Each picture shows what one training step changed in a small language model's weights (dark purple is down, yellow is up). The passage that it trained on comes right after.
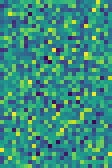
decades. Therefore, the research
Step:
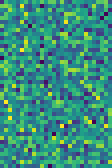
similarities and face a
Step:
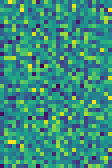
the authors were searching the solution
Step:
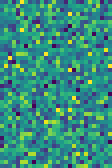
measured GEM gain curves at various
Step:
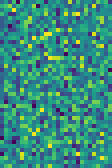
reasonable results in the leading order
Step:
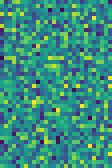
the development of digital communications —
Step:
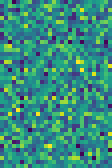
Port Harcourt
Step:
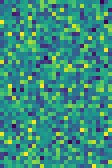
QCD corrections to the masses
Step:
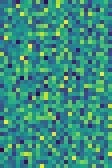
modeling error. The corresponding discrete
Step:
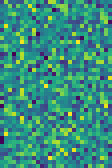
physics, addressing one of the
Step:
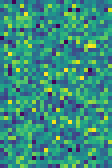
und lernförderlich
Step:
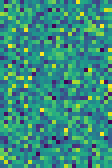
aniq ko'rsatib
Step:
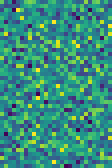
biodiversité. Ce
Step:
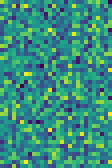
sessions. This also
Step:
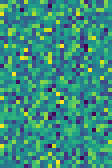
Xalikov Suyun
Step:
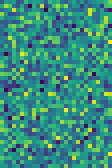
was taken from the principals of
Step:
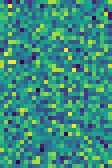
time, who reported moderate
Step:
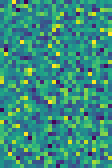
\approx 7.2$ is
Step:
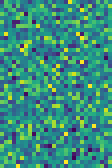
for a DM signal. The
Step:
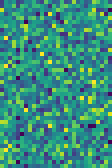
технологии и замены
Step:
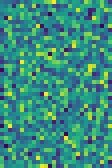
by the municipality. Although the
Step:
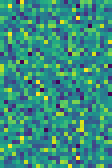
and magnetic dipole radiation as well
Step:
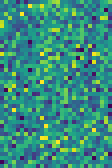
is established internally, both at
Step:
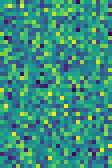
a single well-defined
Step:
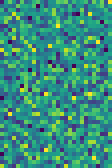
picture of the role that data
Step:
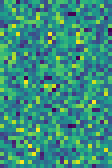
is necessary to provide animals
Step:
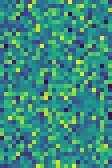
whereas in any given experiment, there
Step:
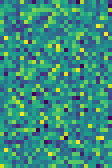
to two trapping regions separated
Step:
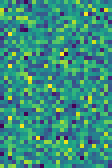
creation. That is
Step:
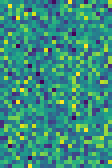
Segundo Prensky
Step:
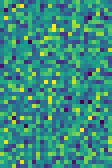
cognitive coexistence with
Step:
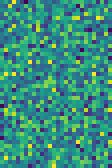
the system, respectively. P is
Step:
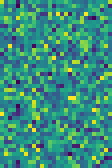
të autoritetit
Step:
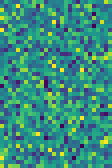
model (SM) of particle
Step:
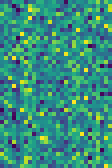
moment the pump light enters
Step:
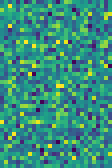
share common atoms, and then
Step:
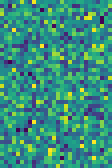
de reflexão desenvolvida,
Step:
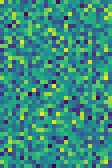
description of their interfaces.
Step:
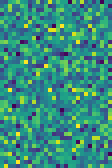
that influenced their experience but some
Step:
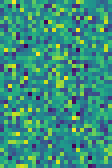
This transformation converts the 2D
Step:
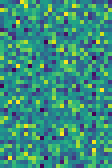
of fluorescent lamp
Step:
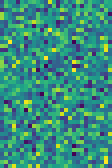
metals. This paper is
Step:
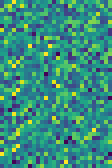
and their results show the presence of
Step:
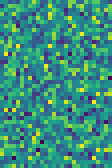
автора), но
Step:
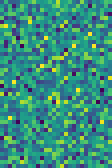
a limited degree of cooperation,
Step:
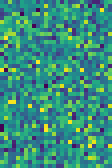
otros desórdenes
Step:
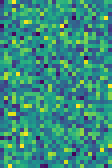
a special permit granting the
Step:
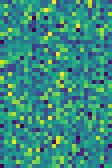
The biggest change in the
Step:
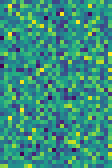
control and monitoring only after the implementation
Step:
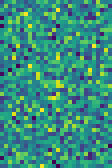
\rn the network can be
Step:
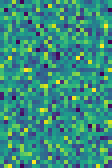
massive with a dynamical mass given
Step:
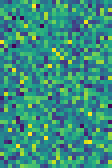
supplementary material of this
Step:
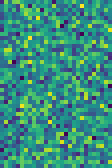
normally precede the
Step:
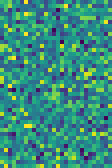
Cartesian XYZ
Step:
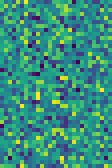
– esigenza peraltro
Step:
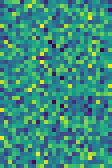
в помощь
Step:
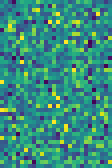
semne lingvistice,
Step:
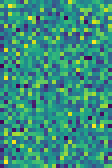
can work in the blockchain
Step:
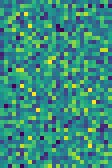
the basic notions of observables
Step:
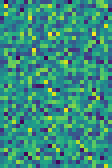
load test setup Figure 5:
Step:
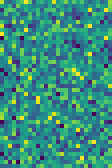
los artículos periodísticos
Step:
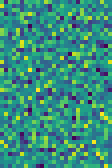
klassik CALL
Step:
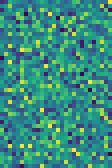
better understanding of implicit and explicit
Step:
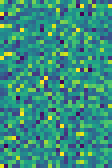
composition (**Table 1**),
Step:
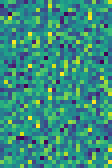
concentrado, obtuvo
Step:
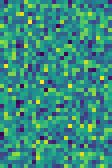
этом говорит
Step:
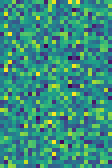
important to consider when developing learning activities
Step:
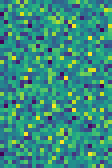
egalik qilishga,
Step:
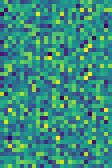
mismatch of keys.
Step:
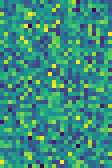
total spin $S=0$
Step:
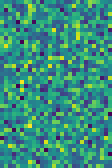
organizations in the selection process of
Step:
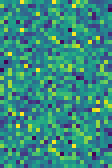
une entreprise exigent
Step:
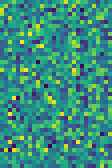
Control; G2:
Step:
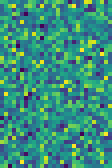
Кнышова В.
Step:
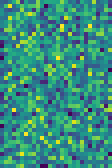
model is analogous to the one
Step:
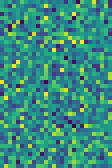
spinal needle using median approach
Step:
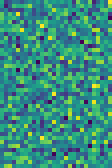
binarios, que no son ni
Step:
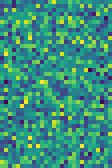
frente a quien
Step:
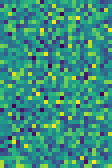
Notes Phys.}\
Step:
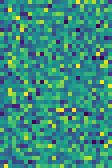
objek dari bahan pipa
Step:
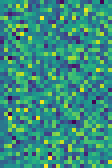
and can remain undetected without
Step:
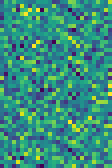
once the acceptance of the
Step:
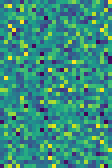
What will happen to
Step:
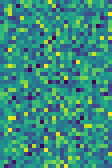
performance or maintainability. Software
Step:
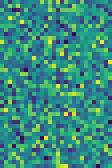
to become fully confluent,
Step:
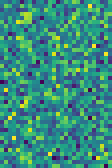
of a certain iteration is $
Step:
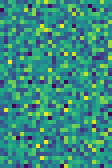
demikian, kedua
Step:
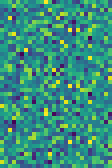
risk-attitude significantly
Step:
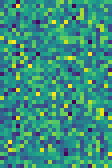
angular velocity than the red limit
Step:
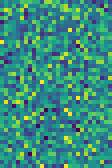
vida. A educação é um
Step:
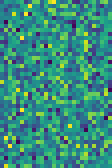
Professor in sociology, University
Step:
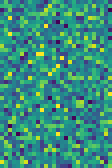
2 dataset already exploited by
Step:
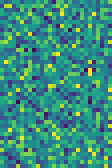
for a single electron to produce both
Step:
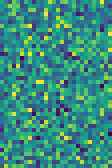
the majority of Vietnamese
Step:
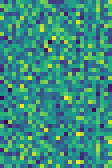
finite momentum $(p_z
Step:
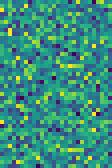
almost certainly some hot gas associated
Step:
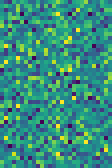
de contribuer à régler
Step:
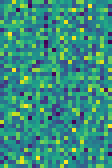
production sectors and their implications
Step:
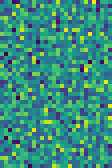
masses of spinless particles of
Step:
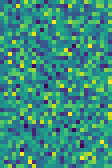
sample of background pixels to estimate
